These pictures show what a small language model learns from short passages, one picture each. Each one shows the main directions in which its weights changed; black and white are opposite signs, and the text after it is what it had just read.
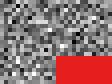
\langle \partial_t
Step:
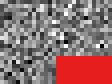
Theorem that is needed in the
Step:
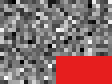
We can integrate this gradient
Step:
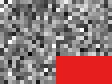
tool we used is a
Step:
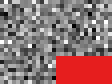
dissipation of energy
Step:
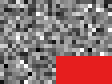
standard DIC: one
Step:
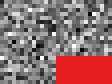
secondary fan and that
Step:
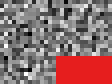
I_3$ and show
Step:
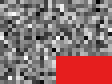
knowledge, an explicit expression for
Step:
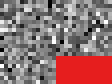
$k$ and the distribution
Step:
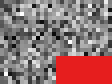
Hamiltonian to be differentiable with respect
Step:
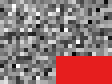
gm + BSDE
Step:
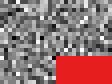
is given).\\ It turns
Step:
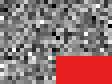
\psi$ on the parabolic
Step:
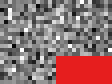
also consider the case of many
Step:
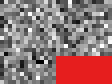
with constrains involving a
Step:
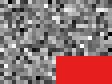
concerns new inequalities on the
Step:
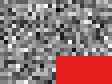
paper to refer either to a
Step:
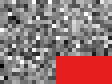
We deal first with the case
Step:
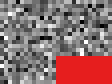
is not Gaussian, it is
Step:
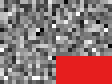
the Riemannian and affine connections
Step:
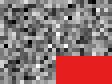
\\ {\begin{pmatrix}
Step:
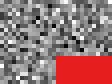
$l_k$ corresponding
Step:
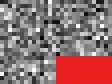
Theorem 2.2, we
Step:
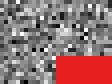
is a countable amenable
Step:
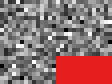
is given by the map
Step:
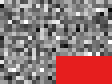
type A, where one of
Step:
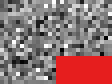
to demonstrate that beyond
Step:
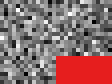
additional references. Our variant
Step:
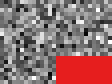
2: Determine
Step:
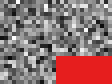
research was done during the
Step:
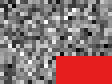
lemmata first. Note that
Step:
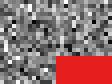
help us to determine the geodesic
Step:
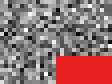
10pt It is a
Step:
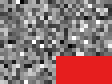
point is accepted,
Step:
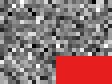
\end{equation*} that
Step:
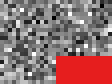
positivity of Schur product
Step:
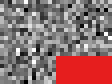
A variety of SIs have
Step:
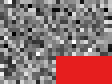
a\in A$. Let
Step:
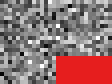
proposition 2.7,
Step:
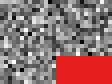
complex) Hilbert space. For
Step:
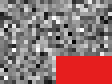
operation as logarithmic transform of
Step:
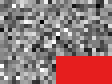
\end{tm} In
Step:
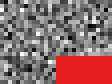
each non-diagonal entry
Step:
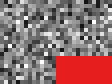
derivative of a constant function is
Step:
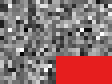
thank Augusto
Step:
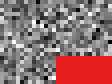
Frobenius norm and the operator
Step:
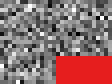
$\beta$ is a fixed
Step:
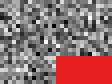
$w_\Gamma$ of
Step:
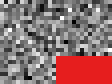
obtained by the inclusion relations for
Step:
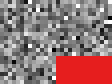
a strict upper bound for the
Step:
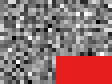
obtain effective results in this
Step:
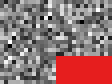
corner 2}) is known to
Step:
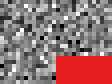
that converge to the solution from
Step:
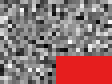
the canonical generating system of
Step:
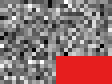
$\forall i \in
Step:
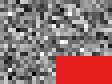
is a geometric upgrading
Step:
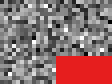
(one just needs to add
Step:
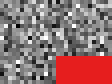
of parameters $q,
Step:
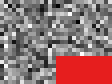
in actuality,
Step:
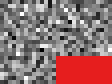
be used for the process and
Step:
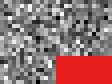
us to achieve our initial goal
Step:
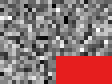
that maximizes $\bar u
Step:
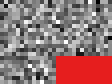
obtained from exploration
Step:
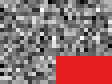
top) homology because each component
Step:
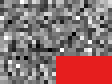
, $$ where the expectation is
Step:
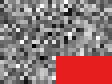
of the Prym variety is
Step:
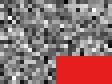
for $0\leq
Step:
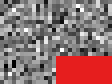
the fractional advection diffusion
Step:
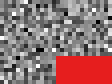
a weighted sum as on the
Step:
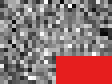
in $\xi$ such that
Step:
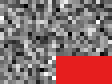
be any positive numbers such that
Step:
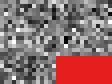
according to residue classes modulo
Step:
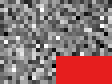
\] is an isomorphism of
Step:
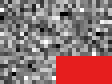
closed subset of $\Omega$.
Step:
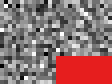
in this paper and applied to
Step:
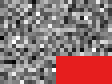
financial support from the
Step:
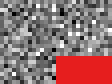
analytic equivalence relation on a
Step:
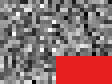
(x)$ which coincides with
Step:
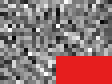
as the zero set of an
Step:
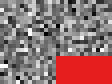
The less favorable
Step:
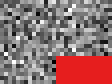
calculer la fonction
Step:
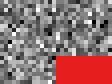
imprecisions in an
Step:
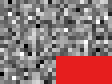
h(r)$, for every
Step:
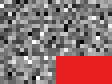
\longrightarrow \CC$. This
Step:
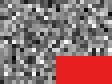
$\varepsilon>0$. By
